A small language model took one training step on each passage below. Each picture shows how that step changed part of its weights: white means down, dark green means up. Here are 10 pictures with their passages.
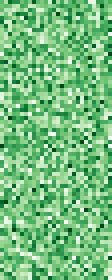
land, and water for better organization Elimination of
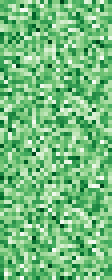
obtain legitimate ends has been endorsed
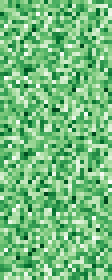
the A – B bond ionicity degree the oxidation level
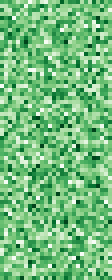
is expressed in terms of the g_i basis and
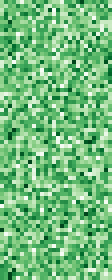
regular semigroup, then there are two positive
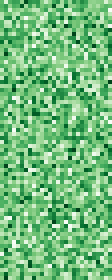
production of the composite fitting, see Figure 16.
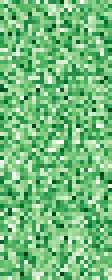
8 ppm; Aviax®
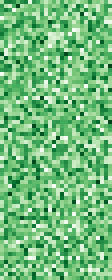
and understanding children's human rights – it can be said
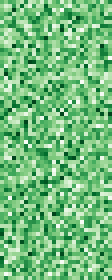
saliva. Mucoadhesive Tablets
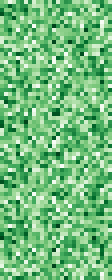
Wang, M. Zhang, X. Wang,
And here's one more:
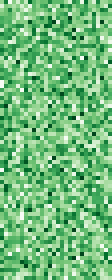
not only a matter of culture or eating habit but
